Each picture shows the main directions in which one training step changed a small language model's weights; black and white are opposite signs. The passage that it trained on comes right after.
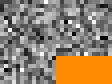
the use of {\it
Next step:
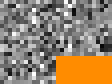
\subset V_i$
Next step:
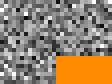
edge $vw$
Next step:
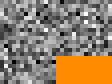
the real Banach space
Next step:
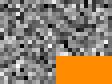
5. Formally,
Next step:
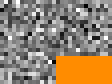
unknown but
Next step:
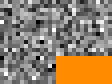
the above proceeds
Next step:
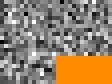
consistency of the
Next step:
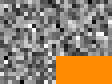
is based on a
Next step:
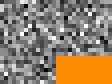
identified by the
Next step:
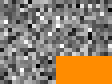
va innovatsion
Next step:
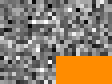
BP training process
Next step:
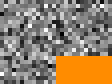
concilia a
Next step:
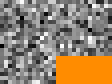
*Can Vet
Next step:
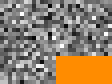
associated point in the
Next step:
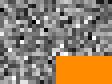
the increase of the
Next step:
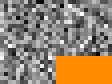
konten yang
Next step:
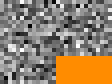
In such cases, the
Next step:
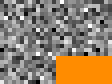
معطوف به
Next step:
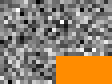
all. Moreover,
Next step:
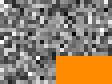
end of Section
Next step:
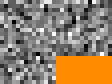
o los editores
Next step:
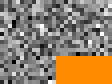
get, modulo
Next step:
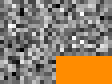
\equiv 0 \text{
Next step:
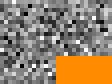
Durance ;
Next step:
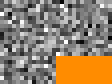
the importance of
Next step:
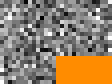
dimensional fluid at
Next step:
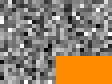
whose analytic
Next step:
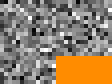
marché reste
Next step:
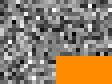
aylanmasi va
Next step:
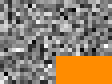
norm of the vector.
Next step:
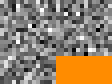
masih suka
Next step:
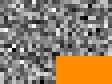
proyecto, en
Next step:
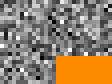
para melhorar
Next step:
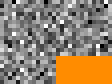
\ \lambda_i
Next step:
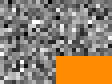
bilim olishga
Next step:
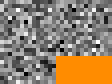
Med Fam.
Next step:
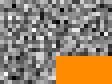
die innere
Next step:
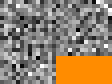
restritiva na
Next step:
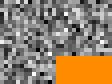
El modelo
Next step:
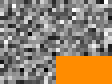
als het ware
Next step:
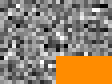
\item The convergence
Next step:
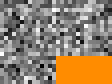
complexitate care
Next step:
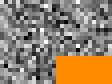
no mercado
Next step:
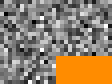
or communications
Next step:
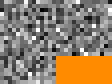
II.} Suppose
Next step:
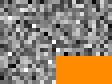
de menționat
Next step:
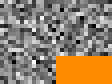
bank plastik
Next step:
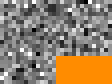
and limitations in
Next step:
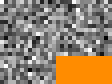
$\tilde{C}$ are
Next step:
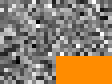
surjective map $$
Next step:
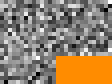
this holds provided
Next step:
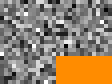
Inson o`z
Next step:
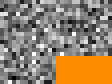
is the approach we follow
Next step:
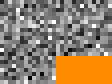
у сфері
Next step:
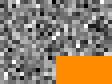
incontrolable no
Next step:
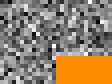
va tug'ilish
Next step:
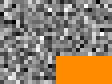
local folding of the
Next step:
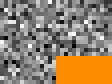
both $\alpha$ and
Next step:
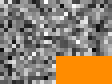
é, aceitar
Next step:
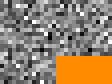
with $X\times
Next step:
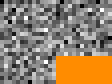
they are fixed
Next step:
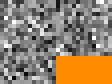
the method proposed in
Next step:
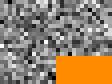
одним из
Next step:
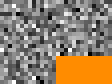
Therefore, we may
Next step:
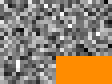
responsável para
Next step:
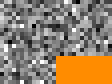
é, a partir
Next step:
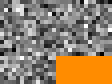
of the braiding
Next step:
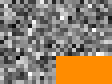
of Science,
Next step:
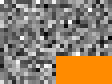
CTT.$$ The
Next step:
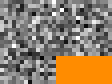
partes por millón
